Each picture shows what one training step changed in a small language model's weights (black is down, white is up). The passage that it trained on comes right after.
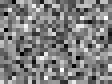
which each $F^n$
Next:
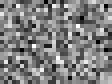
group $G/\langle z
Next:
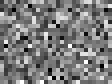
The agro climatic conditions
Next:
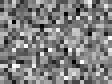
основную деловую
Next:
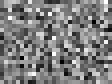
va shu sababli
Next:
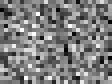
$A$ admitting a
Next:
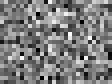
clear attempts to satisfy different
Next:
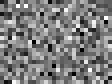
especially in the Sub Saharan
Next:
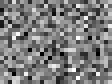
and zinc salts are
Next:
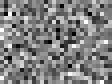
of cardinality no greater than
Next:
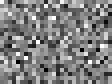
trace functions enter in the
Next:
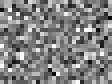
chiqarish imkonini beradi.
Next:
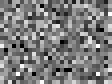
Fischerei im
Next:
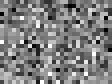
Periódicos da
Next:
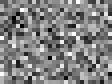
electrodes were deposited using
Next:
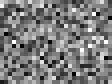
cooperation. The second case
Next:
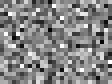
Avloniy axloq
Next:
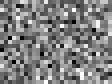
eigenvalues are real. The case
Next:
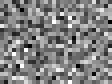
držanje tela
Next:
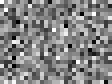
spatially to the corresponding
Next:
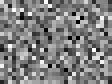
from 3D design data.
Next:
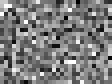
seems that very little attention has
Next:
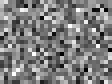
be an inverse system of finitely
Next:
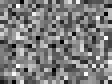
G$. Then we have $L
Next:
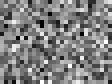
proofs are a little more
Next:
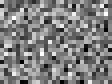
most students are able to maintain
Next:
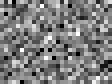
to each other. This study is
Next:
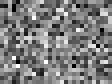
- ↳ Are the
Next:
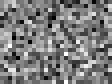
majburlov choralari
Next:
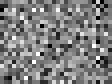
(The proof for an even function
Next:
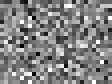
bo‘lgan rahbarlar
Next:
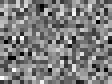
sendo conceituado como
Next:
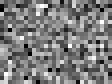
são pactuados sem a
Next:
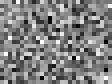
compression set, especially at higher
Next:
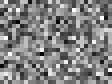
rappresentata la produzione
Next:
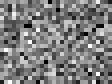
were prepared according to the previous
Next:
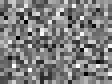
chaotic dynamical
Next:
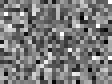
The maximum value is obtained with
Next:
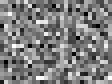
design choices and options, specific
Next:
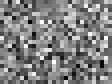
$\inf C\in X$
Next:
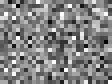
Focus Groups will be
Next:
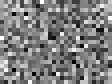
\begin{eqnarray*} &&
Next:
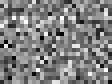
the origin $(0,t)$
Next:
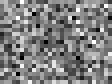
$\Cal Z$ in
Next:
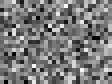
system that is likely to converge
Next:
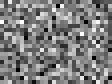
an index 4 subgroup generated by complex
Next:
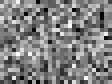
congruence relations we obtain
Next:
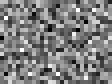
\UH^*$. We should
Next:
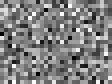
ensuring their physical and mental
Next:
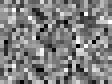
It's good if it's made
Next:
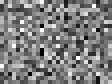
\alpha \alpha ^{*}
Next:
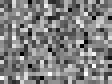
always odd and among $a$
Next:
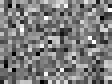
the result, we will obtain that
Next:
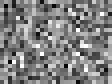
Therefore Theorem~\ref{main}
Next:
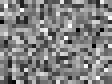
obtain $q$-analogues
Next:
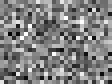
argumento justificativo una
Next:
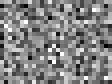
xodimlar tomonidan faol
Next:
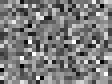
and recovery management. -
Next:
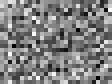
increasing incidence, it is considered
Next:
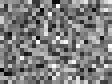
signed by most European countries in
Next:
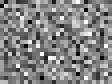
same notation $\norm{A}$
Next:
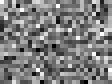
the manuscript with input from
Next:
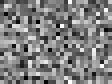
et par la même
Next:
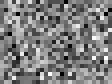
eingangs knapp
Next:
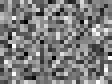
tecnológica en el
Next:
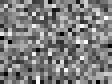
form or lexicon for one
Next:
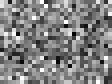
on the other hand, may require
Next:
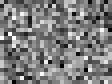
to carry out different functions of the
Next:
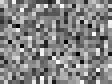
usullar vositasida
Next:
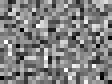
Эти пространства
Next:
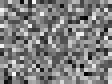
viscoelastic fluid
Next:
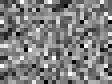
that $h_\phi(A
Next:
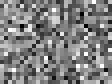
by Leaders is Organisation
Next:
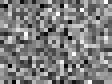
expression is very vast.
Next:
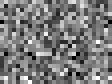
Helemaal mee
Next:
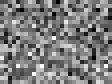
hidden neurons in
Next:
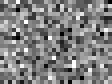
the ''if'' part of
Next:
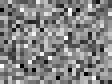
из-за токсичных
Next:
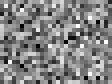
fonida kortizolning
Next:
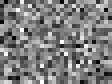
chances are greatly increased.
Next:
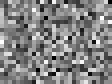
subject's height (measured in
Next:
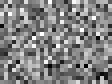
zi. Regulamentul
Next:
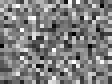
\phi_x$ spans
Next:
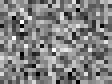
ervan door de
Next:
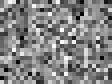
sharoitda daryo
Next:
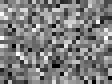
algebra. Applying these isomorphisms
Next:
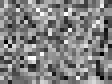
та перспективи
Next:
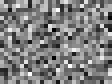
darsni amalga oshirish;
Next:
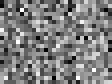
(1); report on improvement
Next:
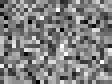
events not only as a spectator
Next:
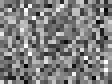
model. Primary data from
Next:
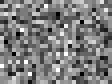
contains at most $k -
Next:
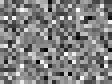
A. Glen, J.
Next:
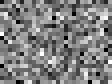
що новий виріб
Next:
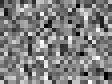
optimized acid esterification process
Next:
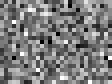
the foods and additives
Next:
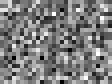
questions: What are the reasons
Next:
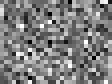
The generalization of both the
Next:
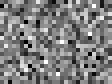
\phi e$ for all
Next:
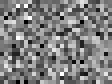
D Adiabatic water
